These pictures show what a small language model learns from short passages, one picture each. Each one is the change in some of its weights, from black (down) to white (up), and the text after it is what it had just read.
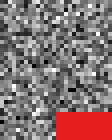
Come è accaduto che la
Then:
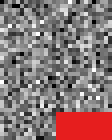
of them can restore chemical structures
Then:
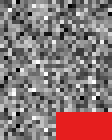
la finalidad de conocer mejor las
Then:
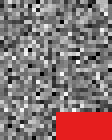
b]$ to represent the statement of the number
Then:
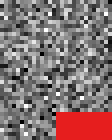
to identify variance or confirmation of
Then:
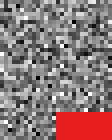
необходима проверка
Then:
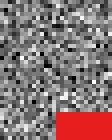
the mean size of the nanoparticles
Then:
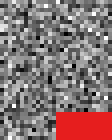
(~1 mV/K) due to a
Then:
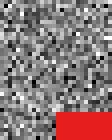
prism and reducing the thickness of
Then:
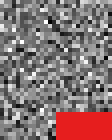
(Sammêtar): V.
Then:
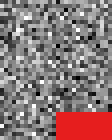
синтакси (као и у
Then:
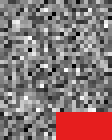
be conceptually distinguished from
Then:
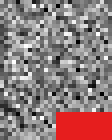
turlari eng muhim turlaridan
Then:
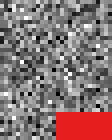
приведшие к деградации
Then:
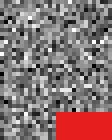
phase, since the two ground states are
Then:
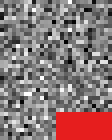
in the all-sky search either, see
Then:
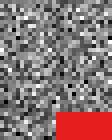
акцентують увагу
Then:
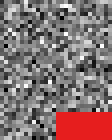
taklif etilgan, uni
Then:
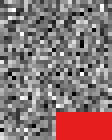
for the analysis of virus-induced
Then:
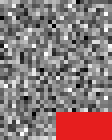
if they exist. **Keywords:**
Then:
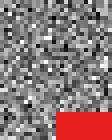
and component analysis techniques. Key words:
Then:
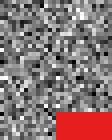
уруши бу — давлатлар
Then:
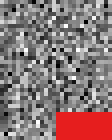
nasl qoldirish va birga
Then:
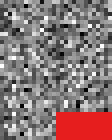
kívül és belül
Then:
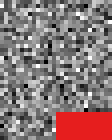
también cognitivos, sociales e
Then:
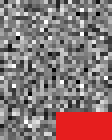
and non-human), but also the
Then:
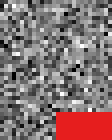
risk of developing pressure ulcers
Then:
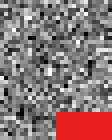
affected the lower level populations by less than
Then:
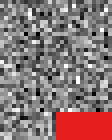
large matmul managed to achieve up to
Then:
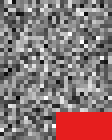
de la embodied cognition es
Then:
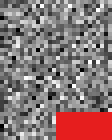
malakasi va kasbiyligiga
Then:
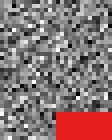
Lindemann result. A factor of significance
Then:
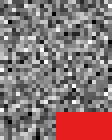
This fact can be understood in the
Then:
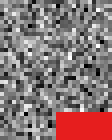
direction as the shell) such that
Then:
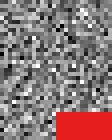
the remaining factors, as described in Section
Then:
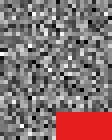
$\lS$ and $h$ on the
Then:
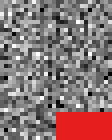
demikian dapat disimpulkan
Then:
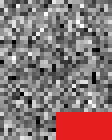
The inset shows in detail the avoided
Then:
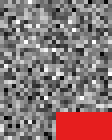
1. Сумма итогов
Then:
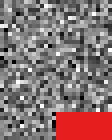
parameter is of $\kappa\approx 61$,
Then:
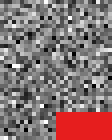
to favor smaller (or larger) values in
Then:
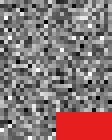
radar signal processing may need further investigation
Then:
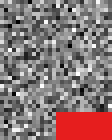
Türkei indossiert und
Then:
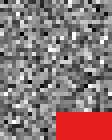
Flipped classroom modeli asosida
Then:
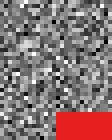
gas chamber was varied by diluting
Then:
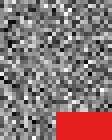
of the polarisation ellipse is determined by
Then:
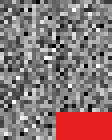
Note also that we used the notation
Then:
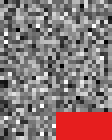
nimic pentru dânsa, se
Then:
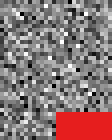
o'ziga xos talqinini
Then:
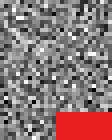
praktykę w procesie
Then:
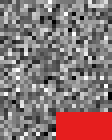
as a function of Bob's received
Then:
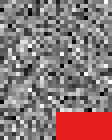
structure. That is, this set it is
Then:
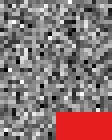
in the mass--size diagram of
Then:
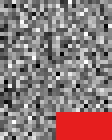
alheia me afete, devo
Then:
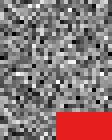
inte bara att arbeta med
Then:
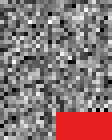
qaratiladi. Agar
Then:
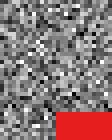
Though C# and AspectJ are
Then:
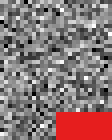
This scheme unifies quarks and
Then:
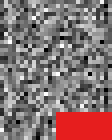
em segundo lugar a região
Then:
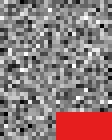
o espaço subendotelial
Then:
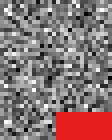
to compute the NLO spin-orbit effects
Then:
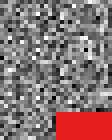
be useful. One can compare
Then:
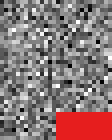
múltiples formas. Un
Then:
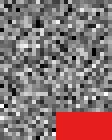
Sekolah. *Prosiding
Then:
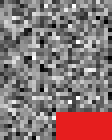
All we have to do is increase of the
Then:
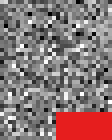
Sharq mutafakkirlari
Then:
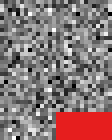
sporalari bilan ifloslanishi
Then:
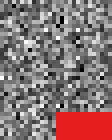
peut pas se limiter à produire des
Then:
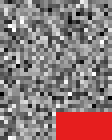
Nanolayered post-transition
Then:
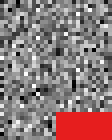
va parokandalakni yuzaga
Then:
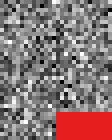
o'rnida bo'lgan
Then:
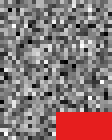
en el sitio de Tingambato,
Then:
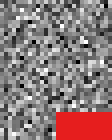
образования. Список
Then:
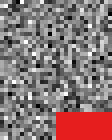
strength for all runs was chosen to
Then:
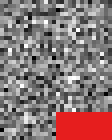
por consequência, os efeitos da
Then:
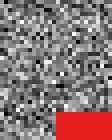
çeşitli politikalar
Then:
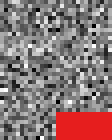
Handeln zu unterscheiden,
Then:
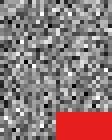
atoms. During grounding, they
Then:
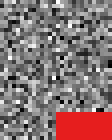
of the bin packed instances.
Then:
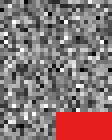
(Gespräch 2019), dass es
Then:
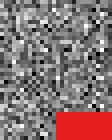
жамият ва аниқ
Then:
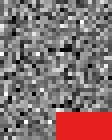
at finite temperature and chemical potential in
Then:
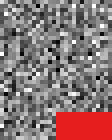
lug‘aviy va grammatik
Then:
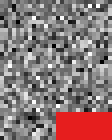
delays between the lensed quasar
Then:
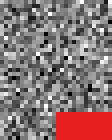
understand the Milky Way's
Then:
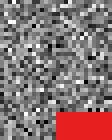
segurança, e garantindo
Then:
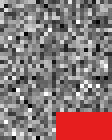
and PZT layers. The sample contained
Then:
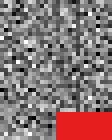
varied from 1.0 to 0.5,
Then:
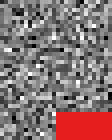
prediction of possible fire incidences.
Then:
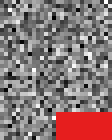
and standard deviation of the E2E
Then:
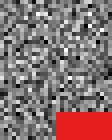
dos membros da Equipe
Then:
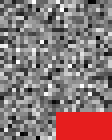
is pulsed at the 10%-30%
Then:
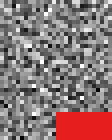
spatial variations (shaded region).
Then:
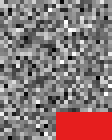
comunicação que as empresas podem
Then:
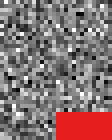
\nd {\bf Theorem 2.} If
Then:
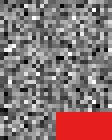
Neyrpic na década de
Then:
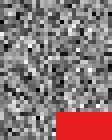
waren. Q: Was genau
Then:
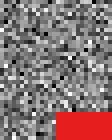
and {Alexander}, David
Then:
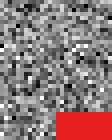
les rénovations, et celle qui
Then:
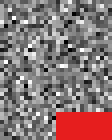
formulae for the energy losses of
